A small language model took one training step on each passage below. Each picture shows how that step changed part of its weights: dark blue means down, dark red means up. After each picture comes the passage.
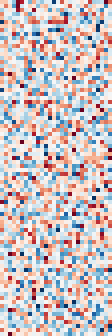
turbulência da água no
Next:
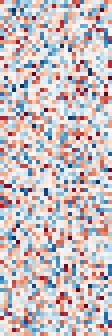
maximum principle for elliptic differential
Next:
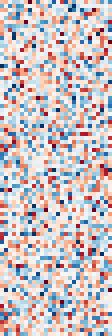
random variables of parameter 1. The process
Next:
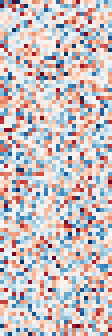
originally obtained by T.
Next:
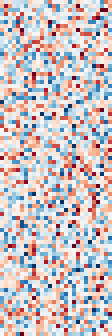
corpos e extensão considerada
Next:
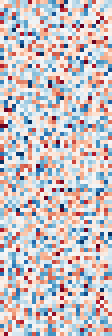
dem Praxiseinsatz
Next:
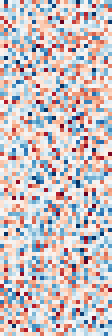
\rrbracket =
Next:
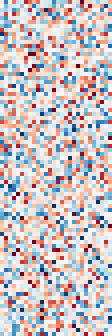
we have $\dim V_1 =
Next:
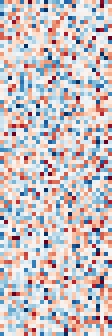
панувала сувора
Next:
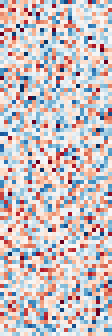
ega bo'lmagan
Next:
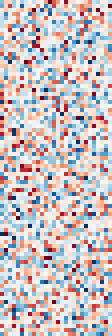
arquitecto Ventura
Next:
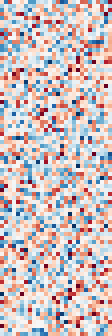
and basic definitions. Let
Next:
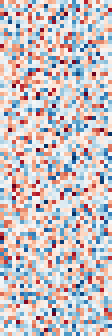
of these Wasserstein
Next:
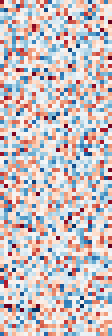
corollary provides a unified
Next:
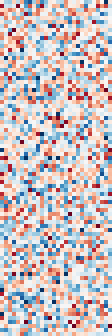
suv miqdori
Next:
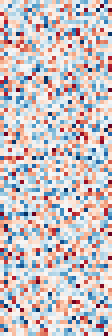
Именно контекст
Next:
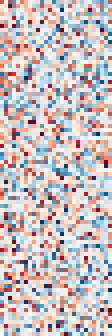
desviación mostrando en
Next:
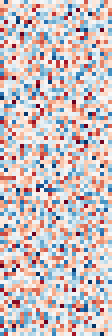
Einfluss auf den
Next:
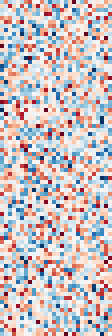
– angishvonasimon.
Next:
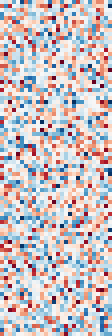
etkili olduğu
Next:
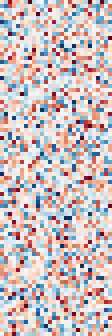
\to {\tilde E|_{{\tilde
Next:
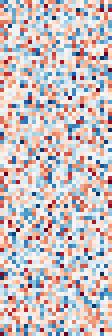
imagem da região,
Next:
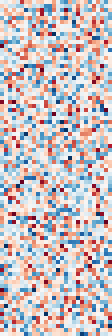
closely from work of
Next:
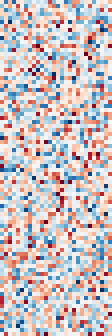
investigador pertenece.
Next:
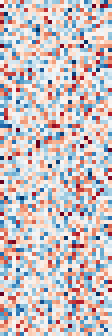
derivative only with respect to
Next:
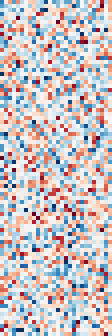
живёт в
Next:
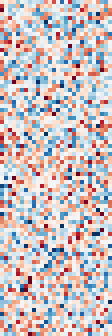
است که تحت
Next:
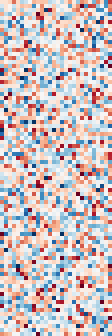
as well as the results of the
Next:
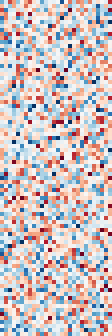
$\Delta \diamond \Gamma$.
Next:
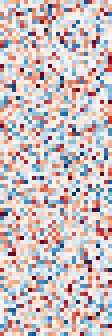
Porto Rico para
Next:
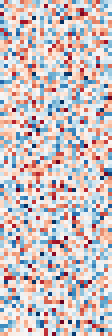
w(l) \mu$, where
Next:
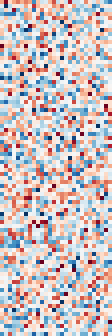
form $\ex x \fa y
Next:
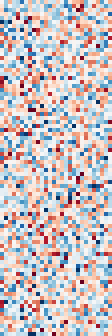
very low. We also observe that
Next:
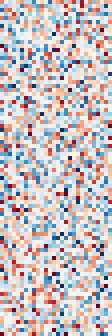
the role, importance, and
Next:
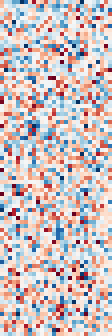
*Cuando ya han
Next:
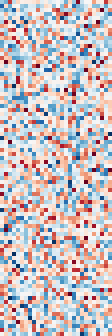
Venne prodotto un
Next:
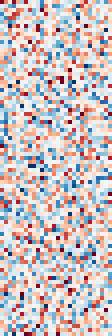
we obtain that \begin{eqnarray*}
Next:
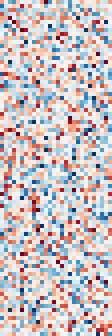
hypersurface in a de
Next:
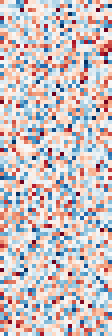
of singular overlapping asymmetric
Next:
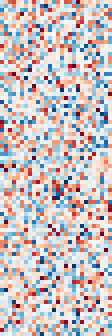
of {\it descents } of
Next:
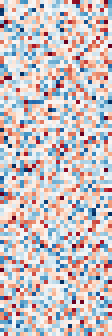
maximal interval of monotonicity
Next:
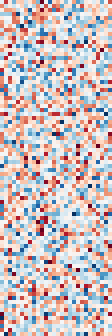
kredit siyosati.
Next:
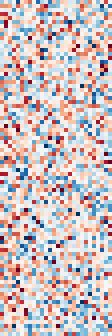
as ferramentas
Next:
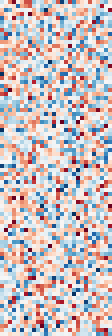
on $\omega$. We let
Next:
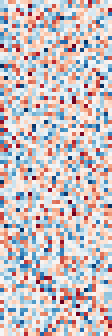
all the composite numbers from a
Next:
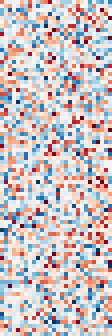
муҳим масала
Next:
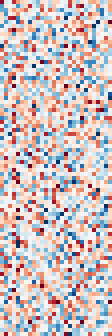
X,O \rangle$, if
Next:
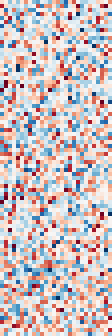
holatidan qat'i
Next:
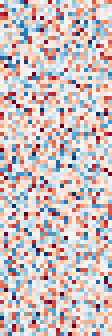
populismo no solo
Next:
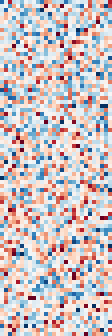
dreapta $x =
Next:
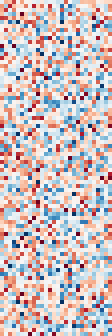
E TIPO DE
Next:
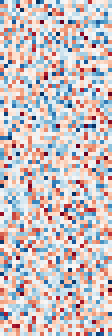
Graph of the Projective
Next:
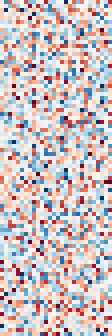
Table 3, we performed
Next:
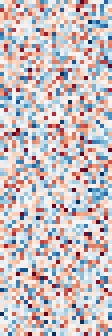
which makes it possible to
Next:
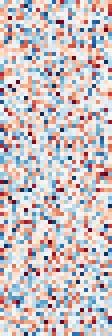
the following elements when written as linear
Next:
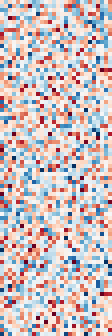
effective, qui peuvent
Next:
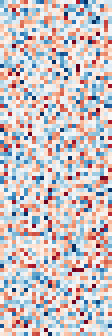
the extended notion of strong
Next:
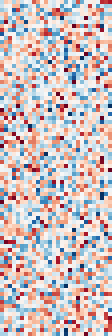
qu'elle prenne la
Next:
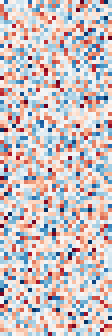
compact. This is one of the main
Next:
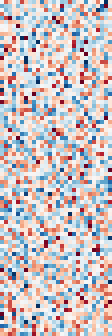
$x$ defined over the
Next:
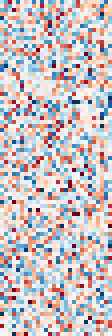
$2$ afforded by
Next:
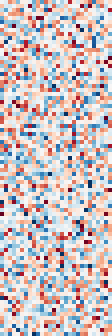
size as the one introduced for
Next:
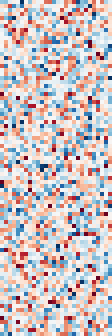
the stock price
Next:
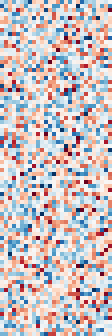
котором потенциал
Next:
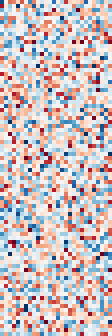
de sus nodos, y por
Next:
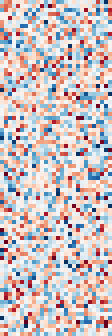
методики обучения
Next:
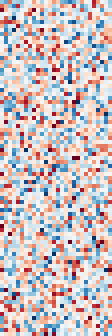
bu ziyo maskanlariga
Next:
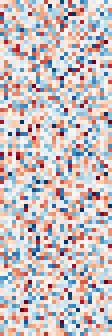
smaller, which indicates
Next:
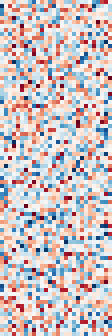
there are two equilateral
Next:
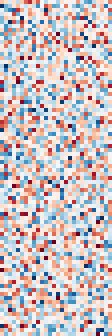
Given a weighted graph
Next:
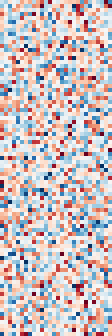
on $A$ and are not
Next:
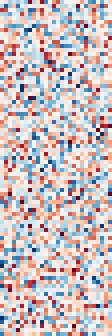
e raiz. Quanto
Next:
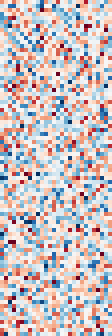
values, \begin{equation*}
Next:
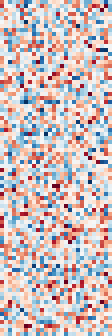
soliq tizimini bir qator
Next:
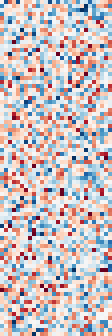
pardos e quilombolas
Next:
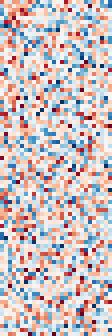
\end{eqnarray*} Toward
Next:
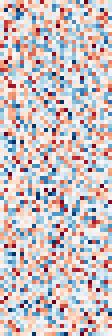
Cat\'olica de
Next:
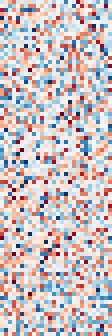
$\widetilde{H}$ of
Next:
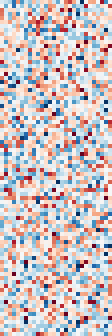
либо иное
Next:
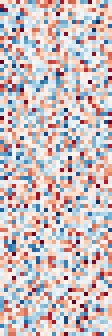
эканлигини яхши
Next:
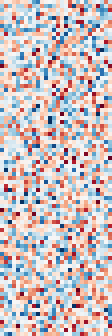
map, Taylor series.}
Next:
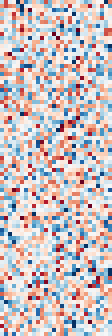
sense of germs at the
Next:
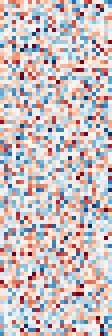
graph $C_N$ for
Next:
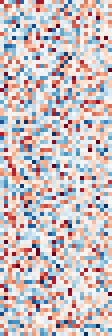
yaxshi xabardor
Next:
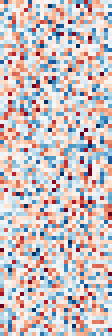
est une vari\'et\'e de
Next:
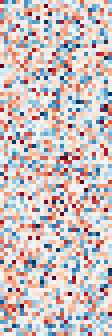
Bunda fikr
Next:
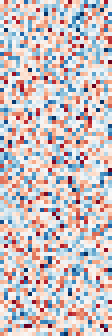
het benoemen van
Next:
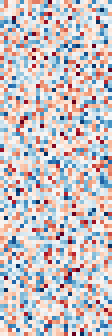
Basanta D, Conde
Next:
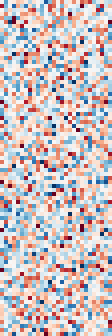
further that $S_{\tau}$ have
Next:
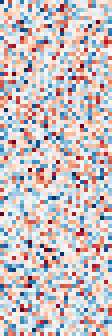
quantitative measure. First,
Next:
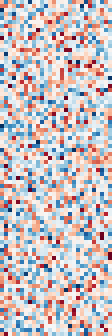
conocerse sobre su acción
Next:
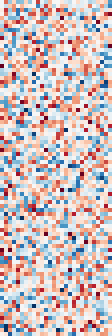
satira kabi komik
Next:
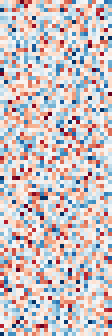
\min\limits_{0 \le
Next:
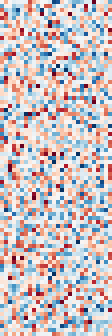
a 37 campioni
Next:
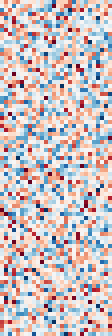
sua specifica componente,
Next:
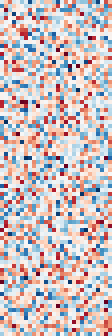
com colaborações
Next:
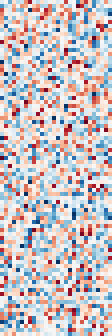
legislation. Key
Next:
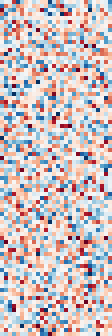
cuts inside the functor can
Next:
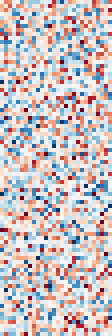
Николаю I,
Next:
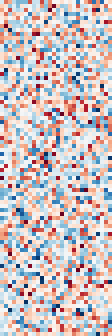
F.F., Isakov
